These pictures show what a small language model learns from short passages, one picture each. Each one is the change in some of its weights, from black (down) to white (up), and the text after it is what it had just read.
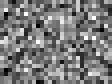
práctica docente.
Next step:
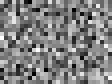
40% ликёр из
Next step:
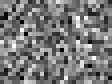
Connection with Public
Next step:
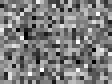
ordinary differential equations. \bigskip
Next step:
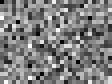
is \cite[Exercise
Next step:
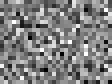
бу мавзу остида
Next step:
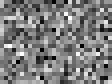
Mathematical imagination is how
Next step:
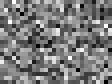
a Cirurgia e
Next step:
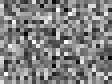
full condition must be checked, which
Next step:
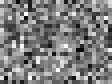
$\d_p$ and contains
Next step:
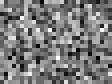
following. \BTHM Let
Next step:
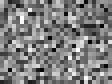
the study of the minimal time function
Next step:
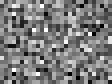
the variational formula (4.7)
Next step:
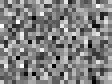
bakteri *E.
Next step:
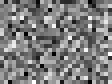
spielen, was
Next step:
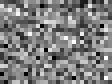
extends over all orbits in
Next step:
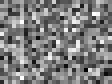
unidades do tipo 4. Figura
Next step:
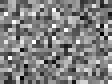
mais reuniões online para
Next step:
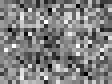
cardinality of subsets of
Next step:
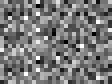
THE CONTEXT OF
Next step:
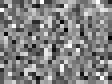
watsin dengan signifikansi
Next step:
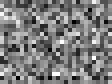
over time for different iterations.
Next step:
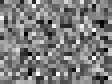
similar way to how we estimated
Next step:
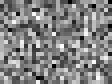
решение интегрального
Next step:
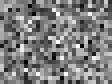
takes $\tau_i$ to
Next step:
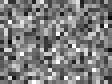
précarité peut avoir
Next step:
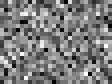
\sqrt \epsilon, i \sqrt
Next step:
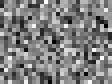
x\o (\log\log
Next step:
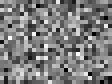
$S_n$ is the sum
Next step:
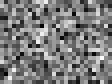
бир хил. 1 тип
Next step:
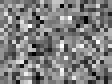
delicate. Instead the
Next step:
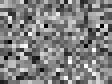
identificar estratégias de
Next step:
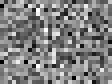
(i.e., rank-one
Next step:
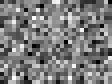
are the isomorphisms induced by
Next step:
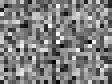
Шар інтеграційного рівня
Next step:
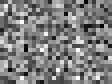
the teaching of linear algebra as
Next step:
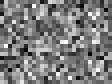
accuracy. It also demonstrates exponential
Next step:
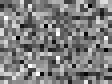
contexto escolar y las expectativas
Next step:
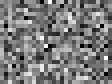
theorem from \cite{GM}.
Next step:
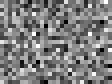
their rate in the world, therefore
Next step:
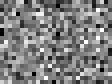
о пути русской
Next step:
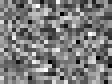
is then parametrized by $$
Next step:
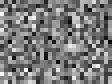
patients diagnosed with
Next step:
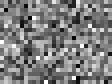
grupos pequeños. -
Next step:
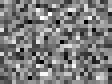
istochnikov. T.
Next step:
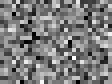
degradación, como resultado
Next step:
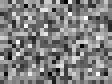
\ \mbox{for some}\ k
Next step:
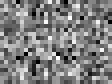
Jizzakh branch of
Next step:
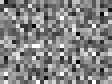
استدلال و
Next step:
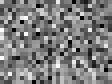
and angle variables and more important,
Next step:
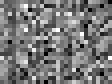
between this and the final expressions for
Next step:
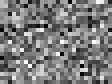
the hyperplane at infinity. It
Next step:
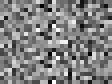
boundedness, compactness and
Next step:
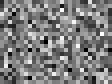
yang melibatkan etika
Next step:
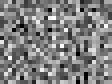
nuestro país, tiene que ver
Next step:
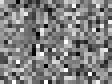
of COVID-19
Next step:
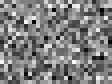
tasviriy san'at,
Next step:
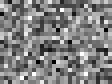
%% \qquad\quad
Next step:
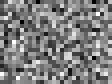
For now, let us assume Proposition
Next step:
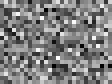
e'tiladi va tarjimon
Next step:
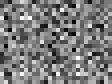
\elemm \bproof First
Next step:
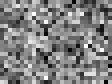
of the National Academy of Science
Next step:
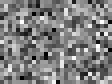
being an Account of a
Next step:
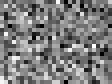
packing chromatic number of
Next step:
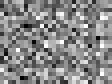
desenvolvimento da economia brasileira,
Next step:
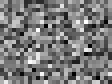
consider the degenerate case that
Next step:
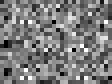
Language Processing
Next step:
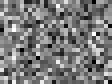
meio de seus desenhos
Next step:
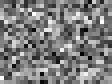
interdisciplinary approach in the
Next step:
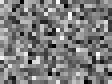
B$ where $B$ is a
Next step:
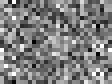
conjecture\/} on average over
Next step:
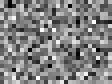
• Padres y/o
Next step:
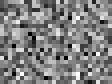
и способах их представления, и
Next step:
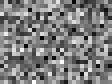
of the reduced dual dissipation
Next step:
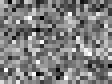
identity \begin{equation} 1 -
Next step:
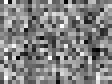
dispozitive care determină
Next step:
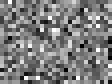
Tal conceito, que
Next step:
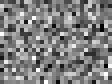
їхньому навчальному процесі
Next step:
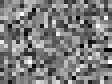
zero-divisor graphs over the
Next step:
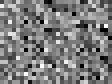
професіоналів у
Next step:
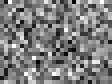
tema. Do total, 27
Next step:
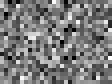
RT PCR Testinin
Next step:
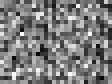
прогрессировать до
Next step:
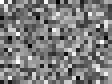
regiões como a Sudeste,
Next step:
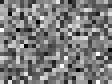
and $T$ be the largest vector
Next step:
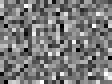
proved once, for every choice of
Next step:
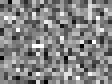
oshiriladi. Bundan
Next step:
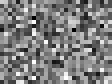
almost equal populations and follow the state
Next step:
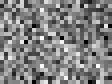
de terra, transformações no sistema
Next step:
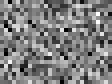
mustaqil fikrlashga
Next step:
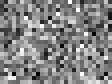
na área de Saúde The
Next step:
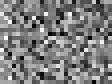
1$, \textit{such that
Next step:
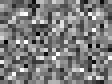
development of mechanisms for public control
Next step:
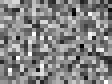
rivojlanishiga olib keladi hamda
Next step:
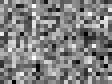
to explicitly determine the cardinality
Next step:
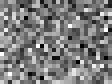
by $m$. This algorithm is constructed
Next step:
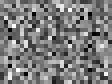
rangi ochlashadi,
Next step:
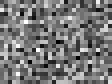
un déficit en la realización
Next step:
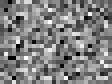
Resposta Hidrológica
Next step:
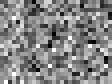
aux participants de proposer
